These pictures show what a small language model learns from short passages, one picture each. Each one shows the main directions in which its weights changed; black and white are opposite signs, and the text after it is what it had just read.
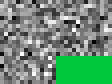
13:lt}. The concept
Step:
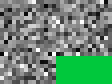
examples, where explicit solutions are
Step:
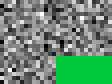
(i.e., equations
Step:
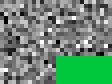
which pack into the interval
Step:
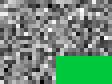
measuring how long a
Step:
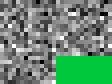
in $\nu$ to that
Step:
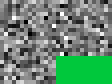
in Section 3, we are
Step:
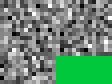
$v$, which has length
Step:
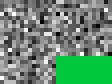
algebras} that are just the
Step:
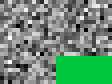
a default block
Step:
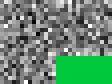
is the first fixed point of
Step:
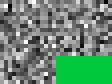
we will show the computed smoothness
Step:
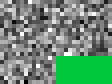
$E$ telles que
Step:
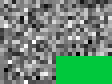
\centering% \includegraphics{}
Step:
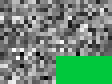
$x\le C
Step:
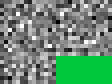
follows from the elementary theory of
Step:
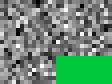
\mQ$ are called
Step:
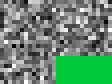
Evolutionary game
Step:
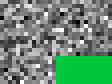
proofs of some known results with
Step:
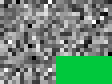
know that all {\it
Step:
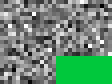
my interest in this
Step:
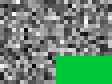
the pure overlap problem.
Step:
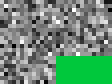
Engineering, Tandon
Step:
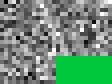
slow entropy that fulfills
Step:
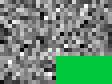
no disease transmission
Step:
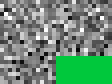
of multi-objective optimization
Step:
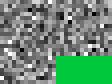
to include the NOx
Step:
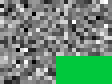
From the above lemma we see
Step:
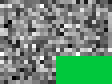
a normalized conditional basis,
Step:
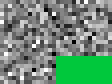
can a collection have if no
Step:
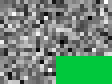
that converges on a ball of
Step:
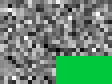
nontrivial homology. Then, there
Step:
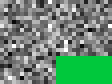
of Distance (to
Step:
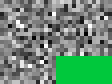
is impossible to extend the
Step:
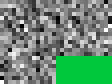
$V$ be a
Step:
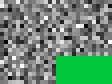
We define the excess
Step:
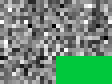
permutations, there are
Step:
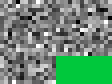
\times \dis \rightarrow
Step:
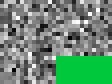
the $i$-th
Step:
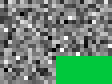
position, velocity, force ---
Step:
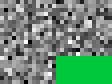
some $\epsilon$, the volume
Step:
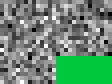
be used to construct such a
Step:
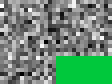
ordinary cusps as
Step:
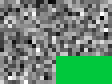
that already existence of the limit
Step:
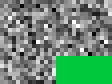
is directly amenable to
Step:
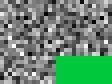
that both algorithms converge to similar
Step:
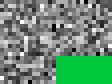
a nonzero scalar multiple of
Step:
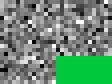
upper right is a graph of
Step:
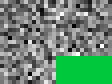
ratio of two Laurent
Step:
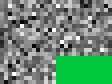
Thus the right hand side of
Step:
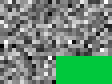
converges to $g$ in
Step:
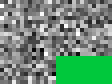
of the Riemann-Hilbert
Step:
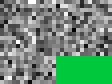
for all $F\in
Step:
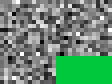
Hilbert C*-modules. Given
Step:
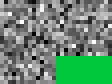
be a Banach space, suppose
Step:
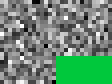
$60$), then the algebra
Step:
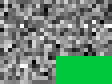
error of the BIE
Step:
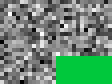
a Hom-Lie algebra and
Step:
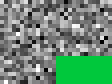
\end{Def} In
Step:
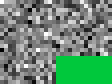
shape $D_\lambda$.
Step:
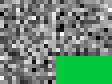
of preconditioned Toeplitz systems
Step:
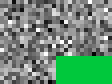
the condition number of the
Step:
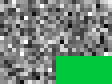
also easy to see that
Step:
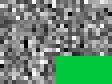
the total time for local reconstruction
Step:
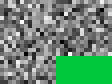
groups. 2. Free
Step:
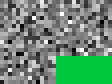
pages={Paper No.
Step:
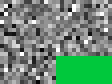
operator $\Delta_{d}$
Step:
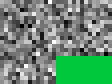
the slowest rate of
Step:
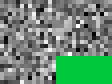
$\Omega$.\\ For the proof
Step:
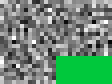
the parameter $\varepsilon$), so
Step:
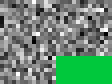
all balls $B$}. \]
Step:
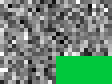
Abelian group. For a
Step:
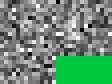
on the $i$th
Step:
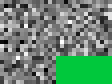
satisfied by the output. The
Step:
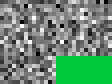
B,$ instead $\dim
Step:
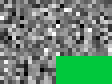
implies that there exist a constant
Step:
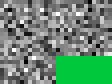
singularities. More precisely, let
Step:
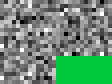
frame $\ftz=
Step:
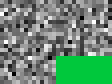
therapy optimization problems evaluated
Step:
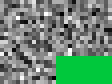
to verify beyond those
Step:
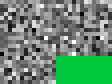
the traces of elements in
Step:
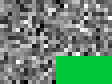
\smallskip Next we define
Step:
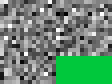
by the Swedish
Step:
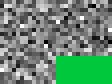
actually induces a weak equivalence after
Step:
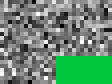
formulation is in good agreement
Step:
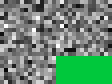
Probability}, {\bf
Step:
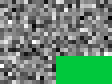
possible the dynamics of the system
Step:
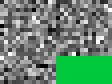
crystalline graded
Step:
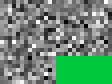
that is used in the two
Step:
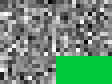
is isomorphc to
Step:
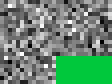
distributions. The Lie algebra
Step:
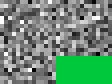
$\varpi_0$ map
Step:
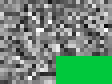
of Mechanical Systems
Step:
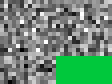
can prove that there must be
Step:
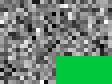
simple way. Each student
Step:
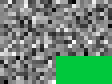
have \begin{equation}
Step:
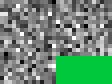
last indeed to 128.
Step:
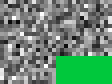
free, finitely generated,
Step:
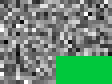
\cdot \|$ except some
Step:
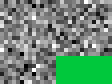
Important examples of
